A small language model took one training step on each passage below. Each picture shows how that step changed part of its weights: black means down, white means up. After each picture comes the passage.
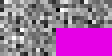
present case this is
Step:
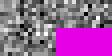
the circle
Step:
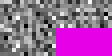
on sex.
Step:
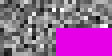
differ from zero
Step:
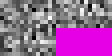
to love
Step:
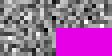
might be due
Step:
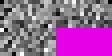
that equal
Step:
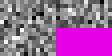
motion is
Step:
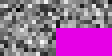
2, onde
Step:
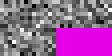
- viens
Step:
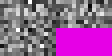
to increase the
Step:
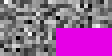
Fig. 5
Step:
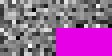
may aid in
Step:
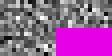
significantly above the
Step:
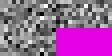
of volume
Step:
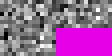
client to
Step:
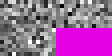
layer of
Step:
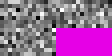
a flat
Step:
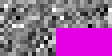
\nonumber \\
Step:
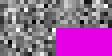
is now the
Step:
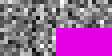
a current through the
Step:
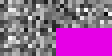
in the series
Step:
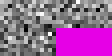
de acessar
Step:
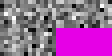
follows, the
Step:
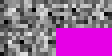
being a
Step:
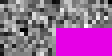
Here we have
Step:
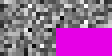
of the field
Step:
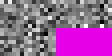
: X \times
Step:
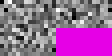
focus on
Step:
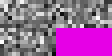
diverso a
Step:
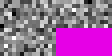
does the system
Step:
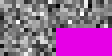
valued and
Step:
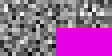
to argue
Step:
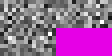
de acordo
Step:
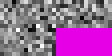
links the
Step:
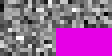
selection. The
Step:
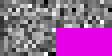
et al.,
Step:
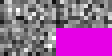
and requires
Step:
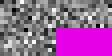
que existem
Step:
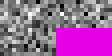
larger than
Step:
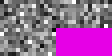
the central
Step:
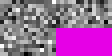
I. Deary
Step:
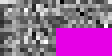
to what
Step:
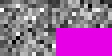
characteristics of
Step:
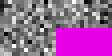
improves the
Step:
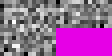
students which also
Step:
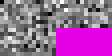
less than or
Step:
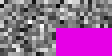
seja de
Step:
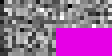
and participants were
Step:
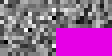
goodness of
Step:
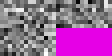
maximum system
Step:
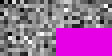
man auch da
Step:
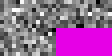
novel, is
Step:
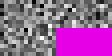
deviation of
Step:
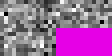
do local que o
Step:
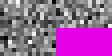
that have been
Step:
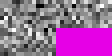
length –
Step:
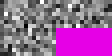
product also
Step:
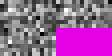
in the service
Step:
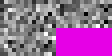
its main optical
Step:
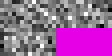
other, and
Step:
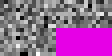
um problema
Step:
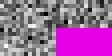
signals are
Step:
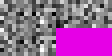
and Solid
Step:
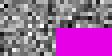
of political
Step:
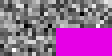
sociedade e
